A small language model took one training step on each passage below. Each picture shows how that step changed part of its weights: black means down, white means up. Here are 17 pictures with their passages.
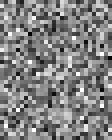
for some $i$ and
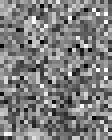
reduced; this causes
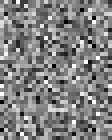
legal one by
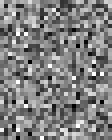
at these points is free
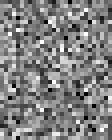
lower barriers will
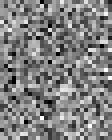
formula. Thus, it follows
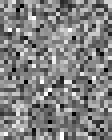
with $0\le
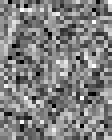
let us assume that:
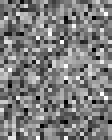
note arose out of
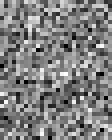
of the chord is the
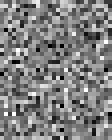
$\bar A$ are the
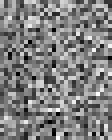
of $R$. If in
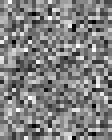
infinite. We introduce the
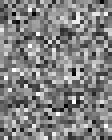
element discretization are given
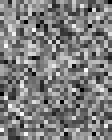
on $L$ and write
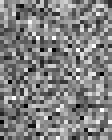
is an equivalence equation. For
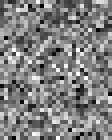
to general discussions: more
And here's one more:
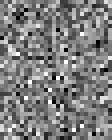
prime number $p$, and
